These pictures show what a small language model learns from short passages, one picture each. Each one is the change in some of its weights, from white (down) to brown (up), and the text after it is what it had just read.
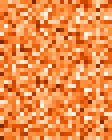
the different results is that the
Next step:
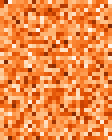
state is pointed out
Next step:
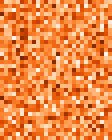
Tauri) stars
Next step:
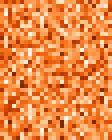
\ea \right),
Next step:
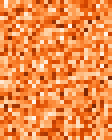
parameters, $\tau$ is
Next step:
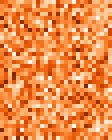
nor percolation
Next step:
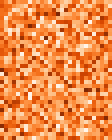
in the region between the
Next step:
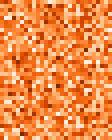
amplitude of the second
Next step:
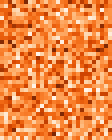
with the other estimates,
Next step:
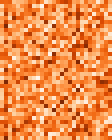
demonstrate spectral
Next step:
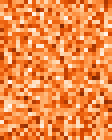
proposed method by normalized mean
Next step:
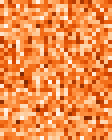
showed that the feature in
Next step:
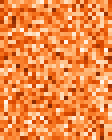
observed data. While
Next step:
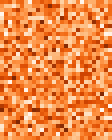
band, allowing us to
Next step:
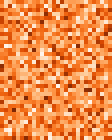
The precision of its
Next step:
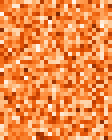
worth stressing
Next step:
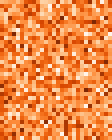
in this case never
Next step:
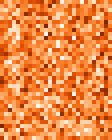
color index for the
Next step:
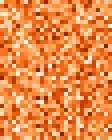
can be assumed
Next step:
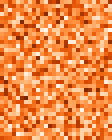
IV we use the new
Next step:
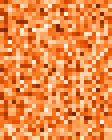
the observed BCG
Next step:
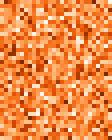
are plotted in
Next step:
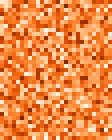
we may find a larger
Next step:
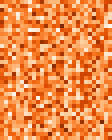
predicted by this study
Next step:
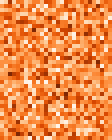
of both dots is
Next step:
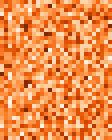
peak value of various
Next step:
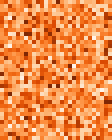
Thus equilibration
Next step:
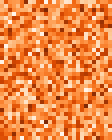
in each grid point along
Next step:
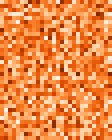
alignment cube
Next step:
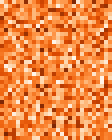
spectra as C1
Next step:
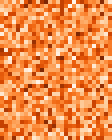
the toolkit by
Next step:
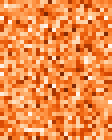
have been shown to be effective
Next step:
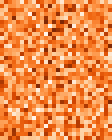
dimensionless units,
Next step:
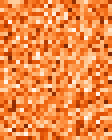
are grouped according
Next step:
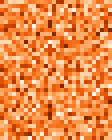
the dimers and
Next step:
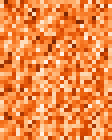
simulation results give an
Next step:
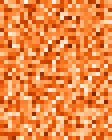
is a huge space
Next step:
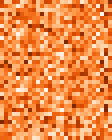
Rohde &
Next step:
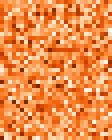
between the time scales
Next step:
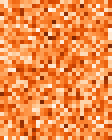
Rieke, G.
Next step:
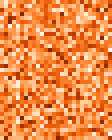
more atoms, making
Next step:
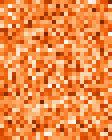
of an RW metric
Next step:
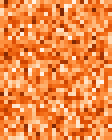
\frac{r -
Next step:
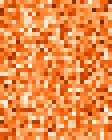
meV. The constant matrix
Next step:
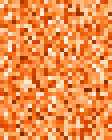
variability of the real
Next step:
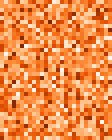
positions from both
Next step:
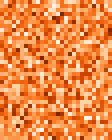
to study the interplay
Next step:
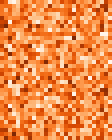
color presentation and
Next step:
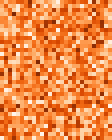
vacuum, for
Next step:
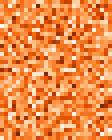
of coherence and
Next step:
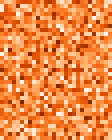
the inner products
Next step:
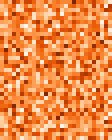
in FeSe
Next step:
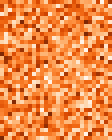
set to one. We use
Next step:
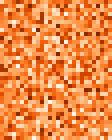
with the CRAB
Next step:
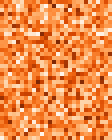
the video. The
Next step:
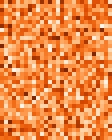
\end{equation*} where
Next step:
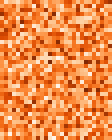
the value of 1 at the
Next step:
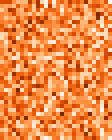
shape $C
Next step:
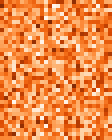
Gravity with a
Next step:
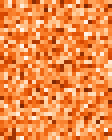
are the conditions under which the
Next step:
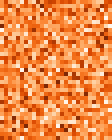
simply known as
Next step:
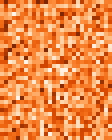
few surface layers
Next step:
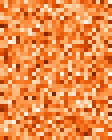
class. We characterize this
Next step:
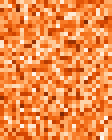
the exclusive region.
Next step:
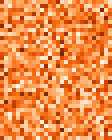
much higher than in the
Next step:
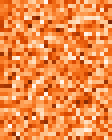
In addition, the proposed solution
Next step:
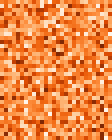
MST, second
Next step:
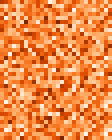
algebra amplitude
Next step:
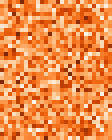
formulated problem. This
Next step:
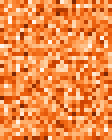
standard model of the
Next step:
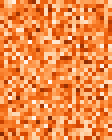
body. We call
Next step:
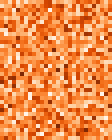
in this region, it
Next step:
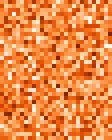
a space of generalized
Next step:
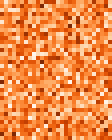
family of
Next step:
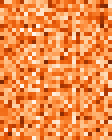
learning models. Note
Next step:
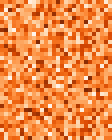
wave function of the form
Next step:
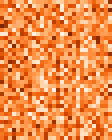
modulation introduces
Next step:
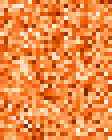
will be very important to
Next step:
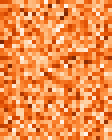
consistent with the observed mass
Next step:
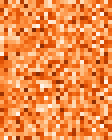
Dashtdar M
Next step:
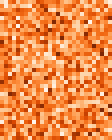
temperature, $T$,
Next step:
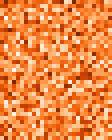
and rewrite the
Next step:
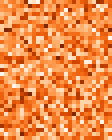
plotted the ratio of
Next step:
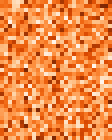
process of evaporation
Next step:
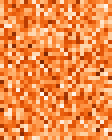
steeply in the
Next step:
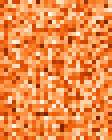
from a few days
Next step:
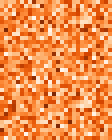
information. To address
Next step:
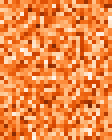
a clinical
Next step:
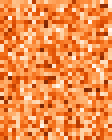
variation of the mass parameters
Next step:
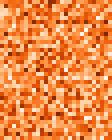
the space of convex
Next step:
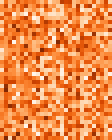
topology and input
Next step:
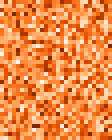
functions to initiate
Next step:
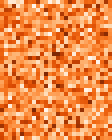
the same extra polarization
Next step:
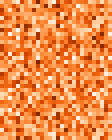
solar bolometric
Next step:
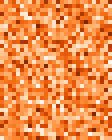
we have developed
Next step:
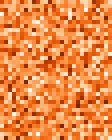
is complete up to
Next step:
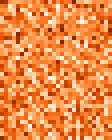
different carrier
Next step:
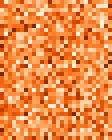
Note that any bulk
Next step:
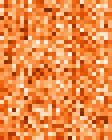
Duca degli
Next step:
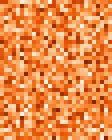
the TSST model
